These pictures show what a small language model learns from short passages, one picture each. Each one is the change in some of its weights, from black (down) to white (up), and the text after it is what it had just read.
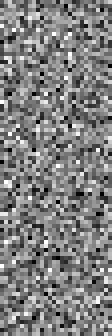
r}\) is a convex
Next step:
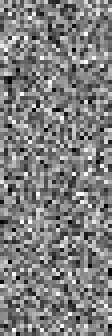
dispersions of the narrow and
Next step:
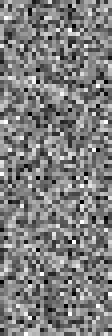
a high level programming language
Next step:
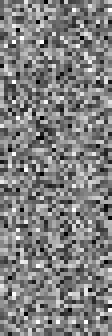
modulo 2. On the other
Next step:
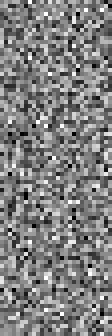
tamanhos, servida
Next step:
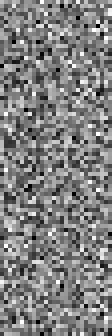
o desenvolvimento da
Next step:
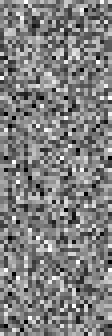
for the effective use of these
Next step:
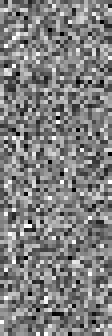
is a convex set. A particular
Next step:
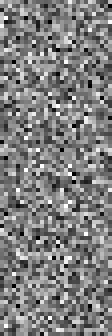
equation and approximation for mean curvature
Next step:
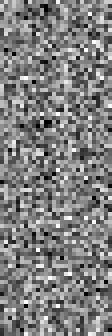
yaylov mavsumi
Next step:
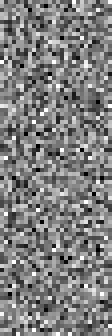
the symplectic form, $\omega$,
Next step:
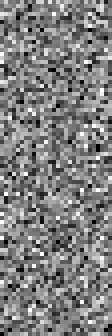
la aplicación de algunas
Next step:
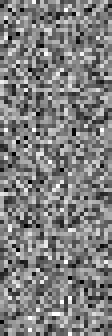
correct. Since this approach is based
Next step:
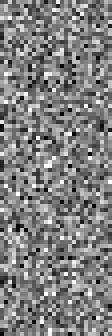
more subsystems. In a
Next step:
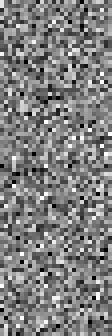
нарушить режим
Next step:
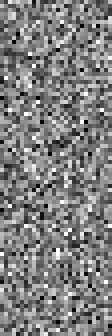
snapshots about their
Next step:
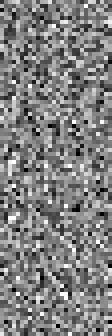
overlap) hence this process
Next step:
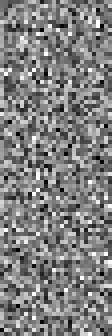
keine Abwandlungen
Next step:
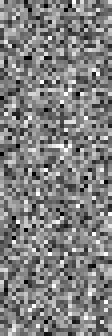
the scattering particles are infinitely
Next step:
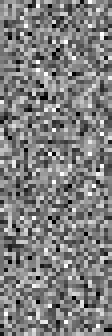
*Samotherium*, la
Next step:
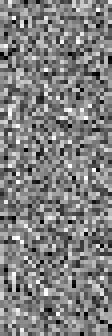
this method has great potential for
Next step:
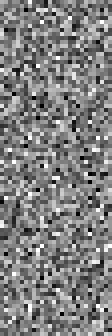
tuzilishga ega.
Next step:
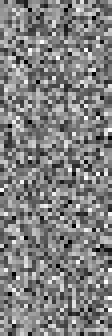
In the numerical computation of formula
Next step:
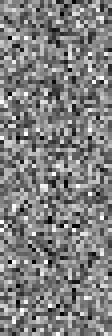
n \in \cal N$,
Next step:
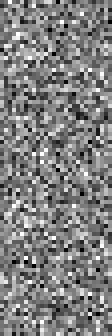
J. Phys. A}
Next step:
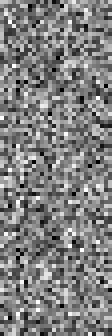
paraqitjen e
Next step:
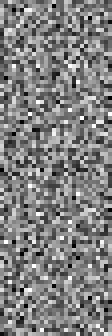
goed gekozen.
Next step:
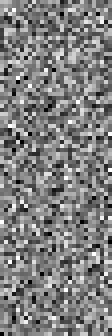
\item Esquinazi
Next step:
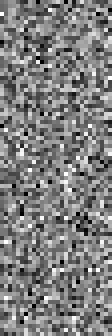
denk bijv. aan
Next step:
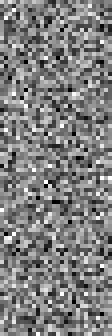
construction is carried out. }
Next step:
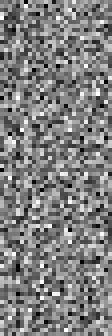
rivojlantirish strategiyasi uni
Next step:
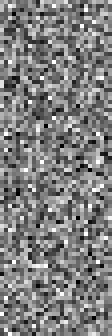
xizmat qiladi.
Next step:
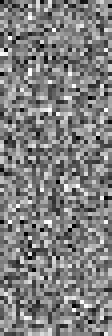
acessar o pedido
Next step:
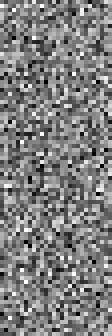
planet, a brown
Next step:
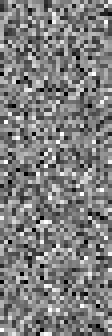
we define $\phi_{ii}
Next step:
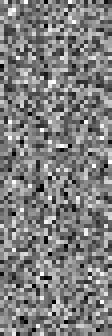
onto $\mathcal D_8$.
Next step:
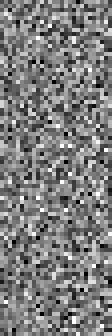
(solid); including charge
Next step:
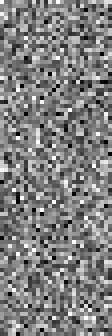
achievable rate of user
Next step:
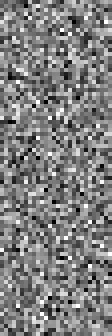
$d$ ensembles; it
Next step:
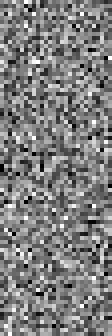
Retrieved From
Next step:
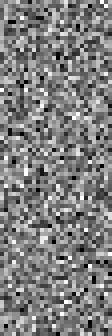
under a projection $M\to
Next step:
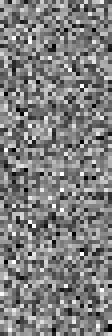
м³ уже розвіданих
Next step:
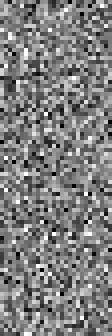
common to ignore the effects
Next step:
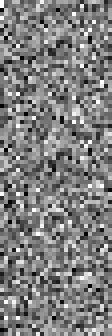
с задачей перевода
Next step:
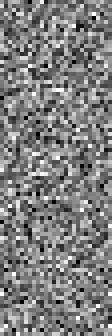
are described by the amplitudes
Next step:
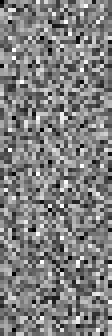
reduction and digital monitoring mechanisms in
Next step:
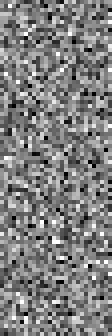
states. The $4^+$
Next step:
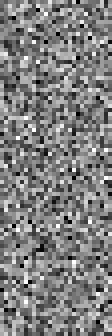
qonuni". 2.
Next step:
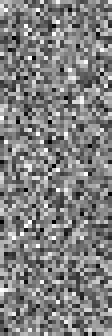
- Aqliy hujum
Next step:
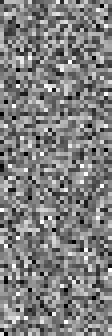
ions in the above toy
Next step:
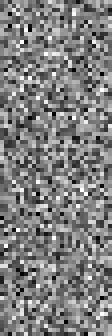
que le ofreciera
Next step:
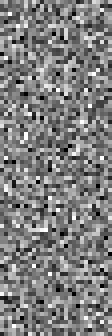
category defined by LanguageTool
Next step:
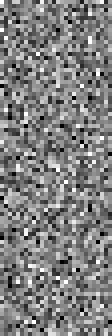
в обозримом
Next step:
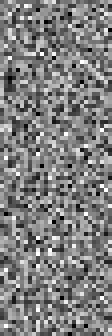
explicit loop in the wave function,
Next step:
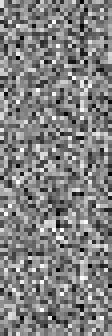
на истинную
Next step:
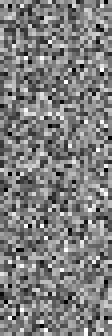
aumento do consumo
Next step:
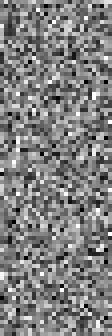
jarayonining samaradorligini oshirish
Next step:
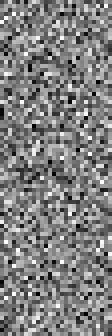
a strongly quantified formula.
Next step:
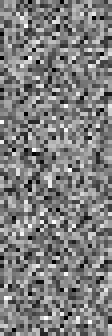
The busy state of a
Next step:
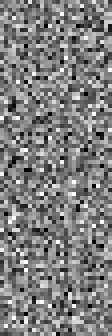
point values. These latter are
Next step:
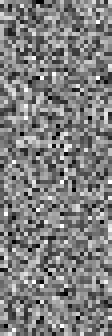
an interesting property for simple groups.
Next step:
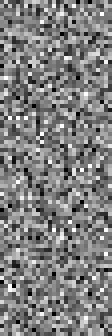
0.9$ but the maximal
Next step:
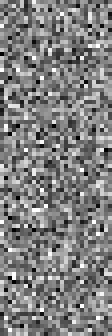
\\ Coinbase &
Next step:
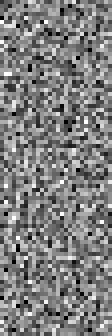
a constant. We thus define
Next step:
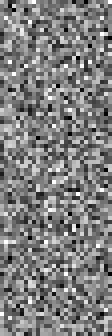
Disability Index: a
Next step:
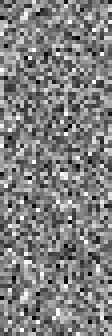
mijn bescheiden meening
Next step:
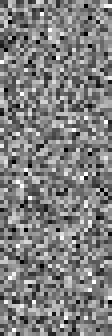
lasts for one night
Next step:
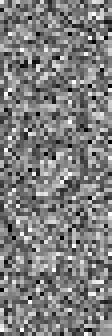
кузатув давом
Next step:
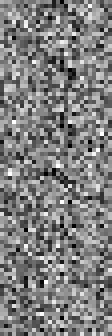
\section{Introduction} Let
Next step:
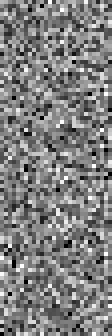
de la mitad de los
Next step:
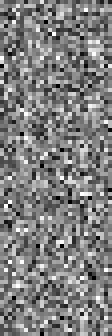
представления знаний
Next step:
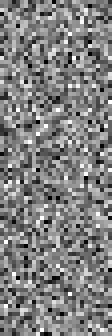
the $\rho$-resonance
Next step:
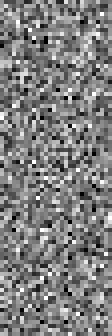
(~MHz), large magnitude
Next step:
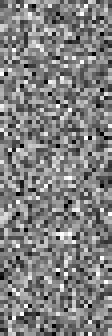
pulse to paths of different
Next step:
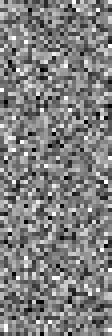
the {\em local complementation}
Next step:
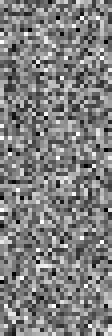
with an overshoot in
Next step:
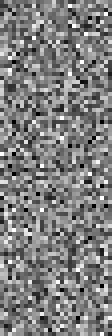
Li-like ions, especially
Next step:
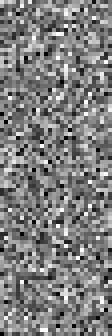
proses belajar
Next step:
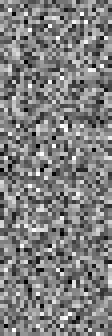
any) caused by the procedure
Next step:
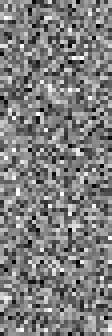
a stochastic duration predictor
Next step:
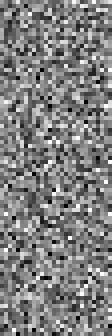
along the path from $\rho$
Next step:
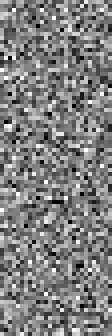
recency effect is related to
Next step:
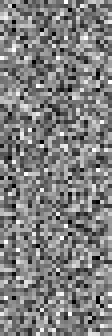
surface. Fig. 1 indicates that
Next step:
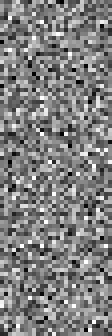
process $(b)$ can be used
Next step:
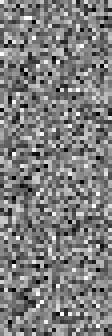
pada pelaku, tetapi
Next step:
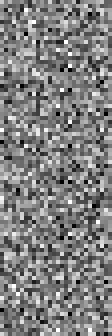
\bibitemStop [0]{}%
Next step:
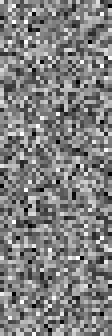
arquitetos as vantagens
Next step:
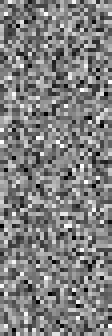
continue the process until
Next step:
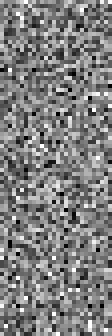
for all $z\in
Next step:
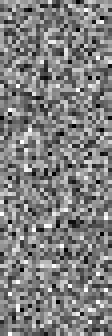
fps} multiplicative
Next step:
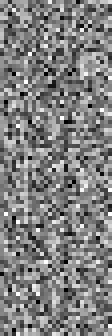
of the mapping class group of an
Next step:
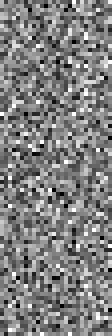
the fact that all measurements fall
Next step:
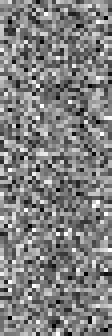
determinantini hamda bu
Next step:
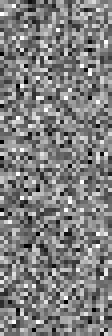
personnel comprend
